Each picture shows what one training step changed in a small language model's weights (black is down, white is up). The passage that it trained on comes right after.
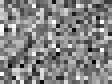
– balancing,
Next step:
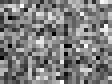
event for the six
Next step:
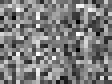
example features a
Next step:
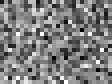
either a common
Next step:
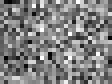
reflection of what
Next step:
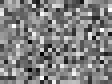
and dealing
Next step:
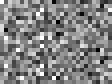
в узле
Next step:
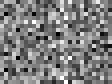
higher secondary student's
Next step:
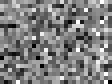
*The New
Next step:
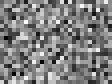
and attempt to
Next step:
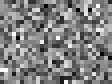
good relief
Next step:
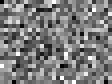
Figure 1. The
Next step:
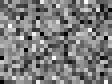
straight line
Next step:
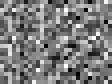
and quadratic terms
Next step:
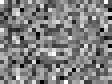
infection, due to
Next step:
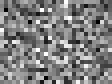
va ularni
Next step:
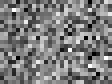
background plasma and the
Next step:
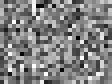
even when I am
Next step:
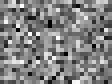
RPA. The
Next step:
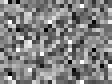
we will use this
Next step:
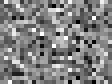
primary research literature
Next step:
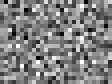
Hub; and
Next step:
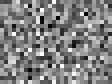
A trial function
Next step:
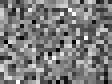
a larger grain
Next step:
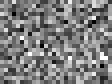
for longer periods
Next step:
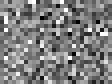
surgery care
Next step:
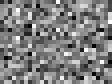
is true, then
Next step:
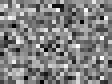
de *Best
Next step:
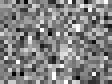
and ethical research
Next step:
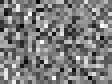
Thus, the
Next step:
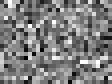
walking down
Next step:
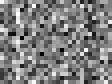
monitoring, assessment and
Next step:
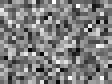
quântica a
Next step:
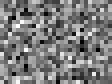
of keywords such
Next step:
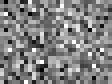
» absorbent
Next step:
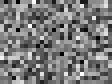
possible outcomes. The
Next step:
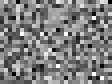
studies suggest that
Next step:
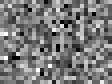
The voids
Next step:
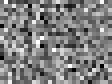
Os autores
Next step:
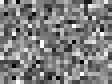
building industry.
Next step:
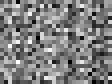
all this while most
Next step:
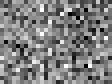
or misunderstood
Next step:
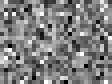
we immediately
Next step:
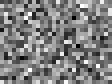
shows the changes in
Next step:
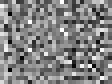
highlighting the impact
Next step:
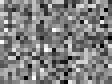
kalan ja
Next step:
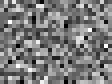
Additional measurements
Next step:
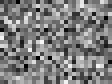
results of the statistical
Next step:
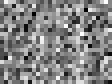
work and theory on
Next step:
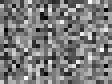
have not been explicitly
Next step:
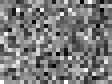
a much larger processing
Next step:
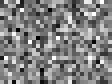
were outlined
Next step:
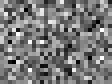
the implications of
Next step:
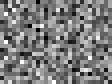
those that correspond to
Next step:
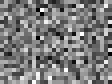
found so far and
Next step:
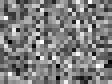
the level of
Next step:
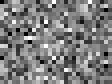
at the blue end
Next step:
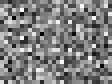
equation with the initial
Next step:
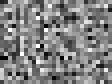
J$ where J
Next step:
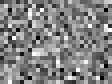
applied in the calculation
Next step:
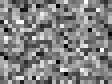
за все,
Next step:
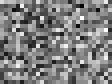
activity. The
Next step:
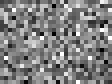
approximate relation for
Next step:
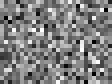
your daily activities 16
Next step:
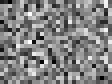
allows for a
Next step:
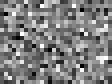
transition. In Section
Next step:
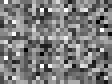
de la red
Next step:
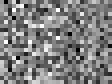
collected using the
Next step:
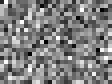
in the regions is
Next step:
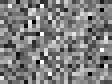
чи перший
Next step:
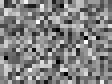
проблем в
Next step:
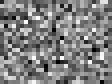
artificially during
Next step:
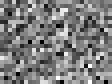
other tasks, or
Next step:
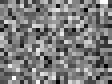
based on the image
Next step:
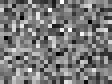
to improve the training
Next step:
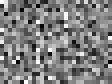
this functionality,
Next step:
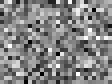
waste and
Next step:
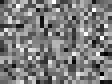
Fig. 3
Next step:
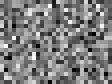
it considers every
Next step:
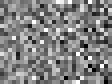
3D shape
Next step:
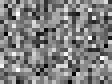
impacts** that could
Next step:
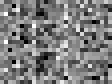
complexities are
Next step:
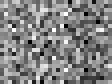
nici cu
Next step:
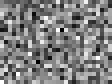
$\gamma$ does
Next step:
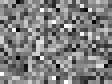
the development of
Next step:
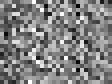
asoslari 28
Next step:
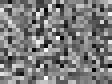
be observed as a
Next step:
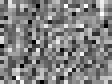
loop integrals,
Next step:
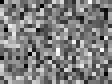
of the model do
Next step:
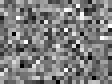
permitido pela
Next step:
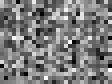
symptoms remains
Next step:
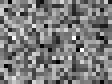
to leave their
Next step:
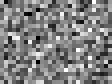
were given modified
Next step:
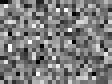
may render an
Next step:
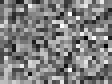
debt should be
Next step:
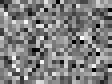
most deeply studied
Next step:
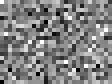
This intuitive
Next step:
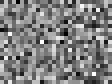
and the machine is
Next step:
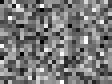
While the molecular weight
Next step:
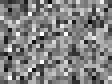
Some of these
